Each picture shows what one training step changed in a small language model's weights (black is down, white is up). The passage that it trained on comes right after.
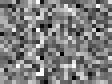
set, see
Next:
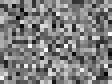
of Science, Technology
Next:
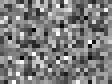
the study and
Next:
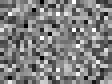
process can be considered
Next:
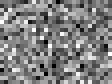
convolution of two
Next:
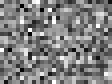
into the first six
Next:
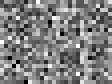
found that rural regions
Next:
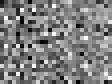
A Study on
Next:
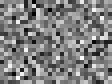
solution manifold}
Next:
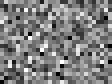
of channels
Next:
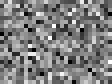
Abstract: It
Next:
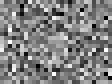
longer true in
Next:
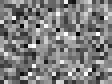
doing and experience
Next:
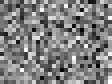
or equal to
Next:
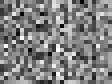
CHF in
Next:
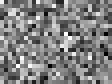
an improved bound for
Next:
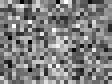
with this study on
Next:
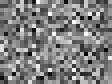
social network concepts and
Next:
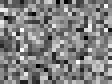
holds for all
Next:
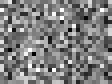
a maximum value of
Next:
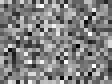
owned by urban
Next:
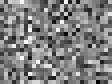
Their plasticity
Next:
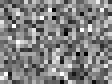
the left hand side
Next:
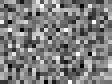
from the study.
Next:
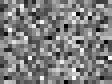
approaches and could help
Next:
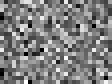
very high proportion of
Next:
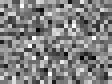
large class of
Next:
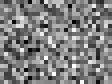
who did not show
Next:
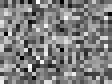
climate scenarios:
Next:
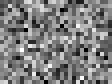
Model (REM),
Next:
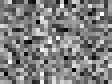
once if they are
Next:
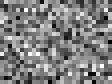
of size \[ k
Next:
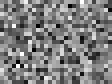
that {\roster
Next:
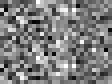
indicated on the
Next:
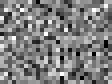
parameters; the transformation
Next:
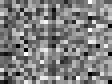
outflows from
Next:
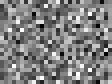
standard operator norm and
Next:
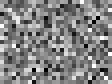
a decomposition $$
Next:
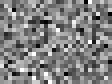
and intermediate
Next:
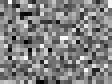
redox potential;
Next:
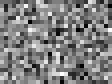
feasibility of the
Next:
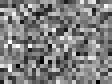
Information An information system
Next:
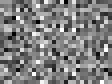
questions seems to be
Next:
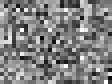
that solving mixed
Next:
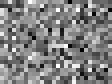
only at the
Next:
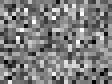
to operate and
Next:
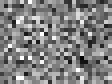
map induced by
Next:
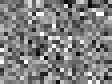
as The hydrogen
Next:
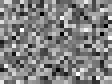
a standard proof for
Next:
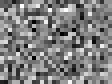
Table 4.
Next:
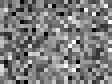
lessons and focus
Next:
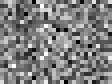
community, who made
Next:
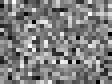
Tools and
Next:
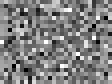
in the redox
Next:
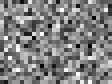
composed by two
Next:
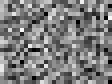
Particulate organic
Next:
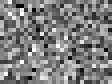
graphs on six nodes
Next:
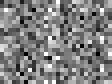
which he wants
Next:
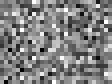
introduce for the first
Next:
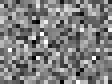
these hypotheses, it
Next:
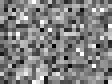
all subgroups of order
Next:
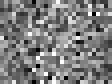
male and female students
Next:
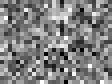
the individual questions about
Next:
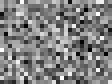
some sufficiently small real
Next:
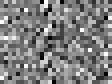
of the problem
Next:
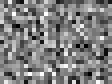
say to them a
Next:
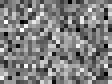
of initial conditions for
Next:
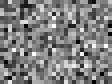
to propose alternative academic
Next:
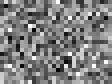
and equality.
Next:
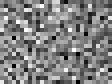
by the subsequent layer
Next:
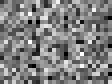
billion students
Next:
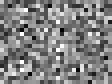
we provide the details
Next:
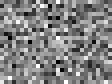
with non-zero
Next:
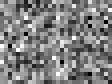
any restriction on the
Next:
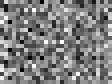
of the T test
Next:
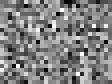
may suppose that
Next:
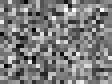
provided, based on
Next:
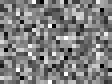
drawback of this
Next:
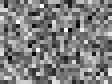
universal constants by Lemma
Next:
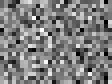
Administration of
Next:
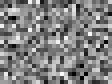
can recover the
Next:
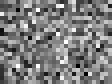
is frequent
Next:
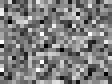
estimated through maximum
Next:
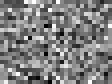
9. An edge
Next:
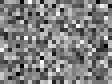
of money, must
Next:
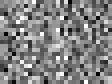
for any $
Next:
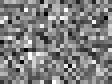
of the connection between
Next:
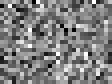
is flat,
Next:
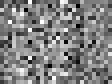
SDR with respect
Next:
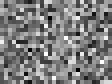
signal processing approach
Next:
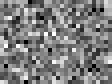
water <-
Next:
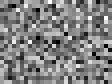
must be taken in
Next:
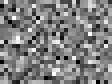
This can be done
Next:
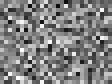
deeply proven by
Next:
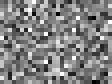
corresponding to the edges
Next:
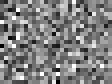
yet been validated
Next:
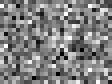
the company does
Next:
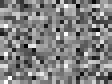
I do want to
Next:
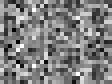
calculation yields that
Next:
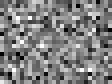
$$ Let $\ell
